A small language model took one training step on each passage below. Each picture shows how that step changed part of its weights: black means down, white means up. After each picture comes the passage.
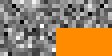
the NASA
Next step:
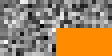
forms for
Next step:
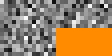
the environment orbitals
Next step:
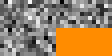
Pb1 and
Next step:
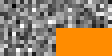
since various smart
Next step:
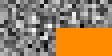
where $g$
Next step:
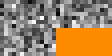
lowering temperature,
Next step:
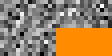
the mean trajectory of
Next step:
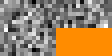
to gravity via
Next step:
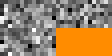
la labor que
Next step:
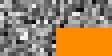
puede observarse,
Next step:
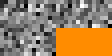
de interesse e
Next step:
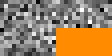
clusters. In
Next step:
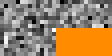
les devoirs
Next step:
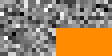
permite establecer
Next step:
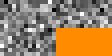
рекламы не
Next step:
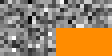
de ressources
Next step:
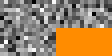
and cognitive
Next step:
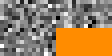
pin the
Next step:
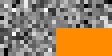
will use is
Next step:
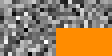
of tasks by
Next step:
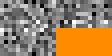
at which fluctuations
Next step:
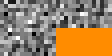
When examined by
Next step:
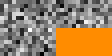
tensor remain independent of
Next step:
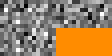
de la economía
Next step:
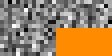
to the input power
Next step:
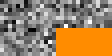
in context of four
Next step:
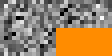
Gaussian distribution in the
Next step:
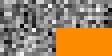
orang yang
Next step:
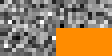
have explored
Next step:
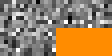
waves at the edge
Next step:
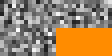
role for the
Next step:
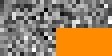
matrix. For the
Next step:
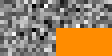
is convenient to
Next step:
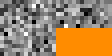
de gran impacto
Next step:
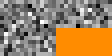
dimension above. A
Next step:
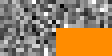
né la
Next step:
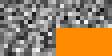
priority of the
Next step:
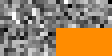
resurslari va
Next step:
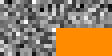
model's predictions
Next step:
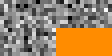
формуляры и
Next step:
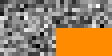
conducted on an
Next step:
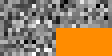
each plot.}
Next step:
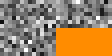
under angle $\psi
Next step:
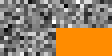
is the same for
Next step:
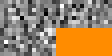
classical limits but also
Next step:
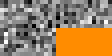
initial density, radial
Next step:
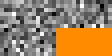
turli xil
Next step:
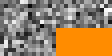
forms a
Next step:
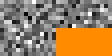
W$ and
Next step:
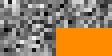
eV +
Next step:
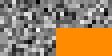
В частности,
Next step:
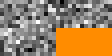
is more precise
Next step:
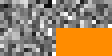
del estudiante
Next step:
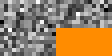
a través de
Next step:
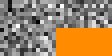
ve Tablo
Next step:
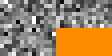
carga y
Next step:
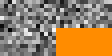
is described by
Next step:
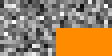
ordering temperatures.
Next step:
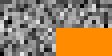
mitigation strategies from
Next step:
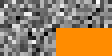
The Fourier transformation of
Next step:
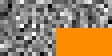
to the caustic
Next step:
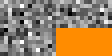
detrimento de
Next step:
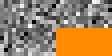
size so that we
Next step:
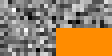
a better PM
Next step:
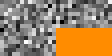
channel} In the
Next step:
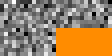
models for the
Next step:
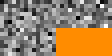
range where the
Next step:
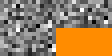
with the sign of
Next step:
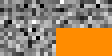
exhibited disorder
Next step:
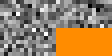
și organi-
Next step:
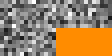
is balanced
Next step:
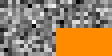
normal branch of
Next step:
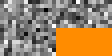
correlator as a
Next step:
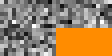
can help narrow
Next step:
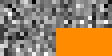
carried out at
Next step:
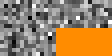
find such a broad
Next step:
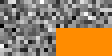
\indent Before
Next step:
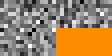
of TD.
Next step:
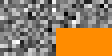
the tree level prediction
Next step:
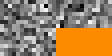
implement an open outflow
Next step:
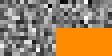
Instead, the
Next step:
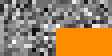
parameters as estimated from
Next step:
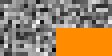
captured and
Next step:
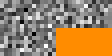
selected. This set
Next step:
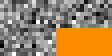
this group,
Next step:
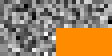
investigate the influence of
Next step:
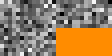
is for ${\rm
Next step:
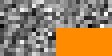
airports around
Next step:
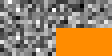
requiere contar
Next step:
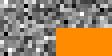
начин за
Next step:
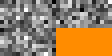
CHOL VA
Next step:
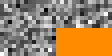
уже являются
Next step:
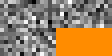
two data sets.
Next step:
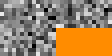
is a window
